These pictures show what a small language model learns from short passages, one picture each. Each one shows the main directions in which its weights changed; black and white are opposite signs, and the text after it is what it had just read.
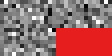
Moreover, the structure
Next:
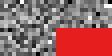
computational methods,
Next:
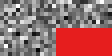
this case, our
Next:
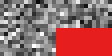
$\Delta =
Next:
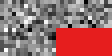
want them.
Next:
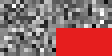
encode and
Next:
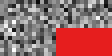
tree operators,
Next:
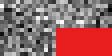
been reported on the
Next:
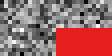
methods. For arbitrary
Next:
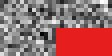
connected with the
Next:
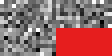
integration of the equation
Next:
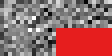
performed quantitative
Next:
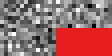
of whether our
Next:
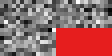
in the parallel
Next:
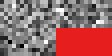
times longer
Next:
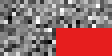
to define locations
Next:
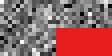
both inverters
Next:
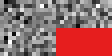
- which puts
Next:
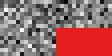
only for seven
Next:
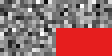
switch matrix
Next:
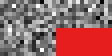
or negative. Figure
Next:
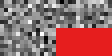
between -90 and
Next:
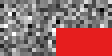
use this information
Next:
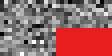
paper have been calculated
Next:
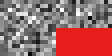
objects (more
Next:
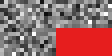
We could do the
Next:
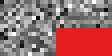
direct application of chiral
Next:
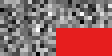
addressed by
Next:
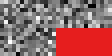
with the exponent
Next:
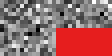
of dynamic
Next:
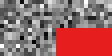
and illustrates the
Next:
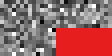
structure of the
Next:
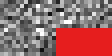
of $\epsilon
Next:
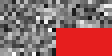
can be in the
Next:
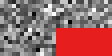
exchange of heat
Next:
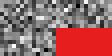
the CMS
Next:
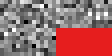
where $v$,
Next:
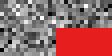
minor dependance
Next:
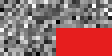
a personal
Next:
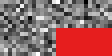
the MSSM
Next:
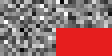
from the two lines
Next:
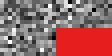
thermal effects may change
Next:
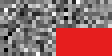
lattice here is only
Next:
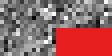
capture signals at
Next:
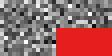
characteristics of reported
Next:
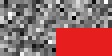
Vonk for
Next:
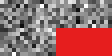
which were both
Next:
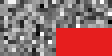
| \nonumber \\
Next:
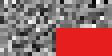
are sampled to
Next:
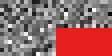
at the H1
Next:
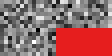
the following two
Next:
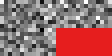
resulting from different
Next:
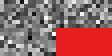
parameters. Although
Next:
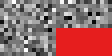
correlations are obtained
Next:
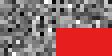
dependence of the
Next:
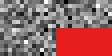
distributions. Among
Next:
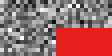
perfect match
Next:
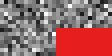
We chose to
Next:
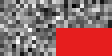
per time step.
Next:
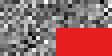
a second-order
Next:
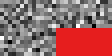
the image before and
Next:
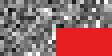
get reflected not
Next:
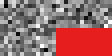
methods' performance in
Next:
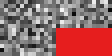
of these complexes
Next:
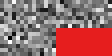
show you the
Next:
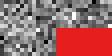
the ideal system
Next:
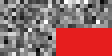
equation of state.
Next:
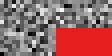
are concerned
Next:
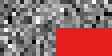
to any real
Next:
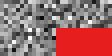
the {\em
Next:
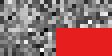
position. WAT
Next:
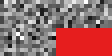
are used.
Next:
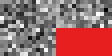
dried under
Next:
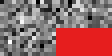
circles). This
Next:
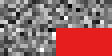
for a query
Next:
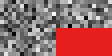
match the position of
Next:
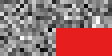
the crystal structure
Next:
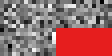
we need to calculate
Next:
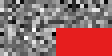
is most likely
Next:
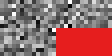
state as the
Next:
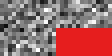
contributing to
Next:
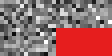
the maximum performance pattern
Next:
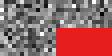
A naive
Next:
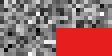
are summarized
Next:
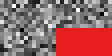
elements do not follow
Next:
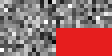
z \sin
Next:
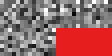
fixed volumetric
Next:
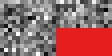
interesting alternative
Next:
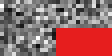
been demonstrated in
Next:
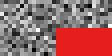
the one excitation
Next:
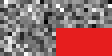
For the QG
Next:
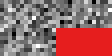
regimes are
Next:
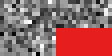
not impeded
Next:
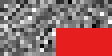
its practical
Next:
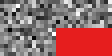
our study, we
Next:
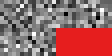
the sky and
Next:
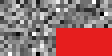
power counting that
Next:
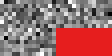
total number of
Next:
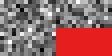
micelles and
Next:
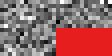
formulate the
